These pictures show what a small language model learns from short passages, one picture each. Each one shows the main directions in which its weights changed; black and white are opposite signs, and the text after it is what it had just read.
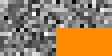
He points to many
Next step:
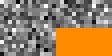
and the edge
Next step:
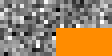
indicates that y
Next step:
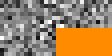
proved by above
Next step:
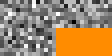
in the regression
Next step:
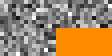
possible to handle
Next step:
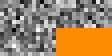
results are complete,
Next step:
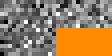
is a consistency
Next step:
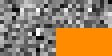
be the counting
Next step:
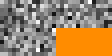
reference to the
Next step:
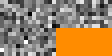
image belongs to
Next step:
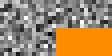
are described by Lemma
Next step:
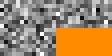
This is possible by
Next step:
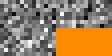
a technique for
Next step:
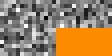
of potential solutions for
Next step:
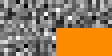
the above criterion
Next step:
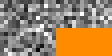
DoE for
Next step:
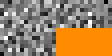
advance our
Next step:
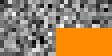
them house
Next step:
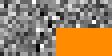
to the income
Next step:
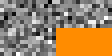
ideas more
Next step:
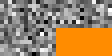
transport system.
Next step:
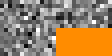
completed with a
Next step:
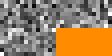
$f$ and
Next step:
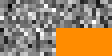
Su :
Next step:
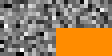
career choice
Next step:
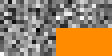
investigate the
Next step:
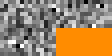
with respect to its
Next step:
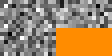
it has to be
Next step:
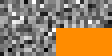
are expected to
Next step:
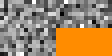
us to prove the
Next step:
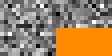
devoted to another
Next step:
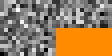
of the control model
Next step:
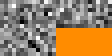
special linear group,
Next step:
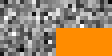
the group of
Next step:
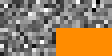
even if possible,
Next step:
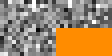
work on the
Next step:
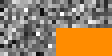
Therefore there is
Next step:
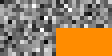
and arterial
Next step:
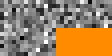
to equally
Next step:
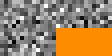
known yet.
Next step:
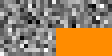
$T \cong
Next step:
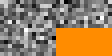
and best practices that
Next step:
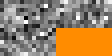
most relevant among
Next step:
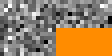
have loaded
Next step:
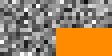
every collection
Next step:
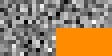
of our theorem are
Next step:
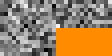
dimension of basic
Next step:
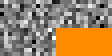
and revising
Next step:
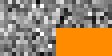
the base flow
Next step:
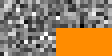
of all bounded
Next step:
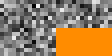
A is a
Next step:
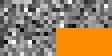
Form No.
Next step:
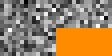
is such that the
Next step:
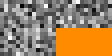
shape parameter
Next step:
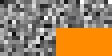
and developing
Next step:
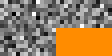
represents the frequency
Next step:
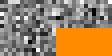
cocycles defined
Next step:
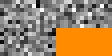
of power at the
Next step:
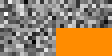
paper. Finite
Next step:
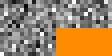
relative contribution to
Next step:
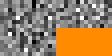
paper are statements
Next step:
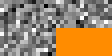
respect to:
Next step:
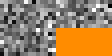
to each other and
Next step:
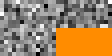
leading coefficient matrix
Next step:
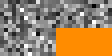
collected at the
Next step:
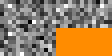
h) \cdot
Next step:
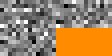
} \ \sigma
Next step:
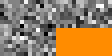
second temps
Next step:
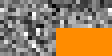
constants, which can
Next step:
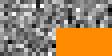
ratio is
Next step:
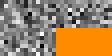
where $\varphi$
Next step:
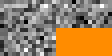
k \leq
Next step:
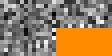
a way that
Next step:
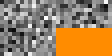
and speed in
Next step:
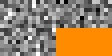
in the description
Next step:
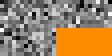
cohomology of
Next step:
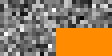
is noted that
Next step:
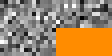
the position of the
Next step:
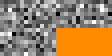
beginning of
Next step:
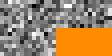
corresponding to}
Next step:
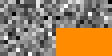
is not as
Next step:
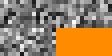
the notion of
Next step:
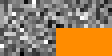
to create
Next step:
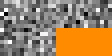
But from the result
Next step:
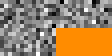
by the use of
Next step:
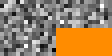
is a function
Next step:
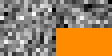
efficient setup
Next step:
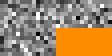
the next stage
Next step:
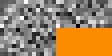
IR images
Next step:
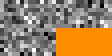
& \quad
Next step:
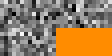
the risk of a
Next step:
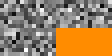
is generated by a
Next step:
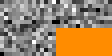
The rest of the
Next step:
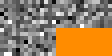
The condition of a
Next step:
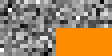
For mathematical
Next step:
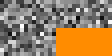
Analysis 13
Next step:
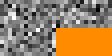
feast of
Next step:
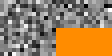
of regions with one
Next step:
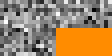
$n$ distinct
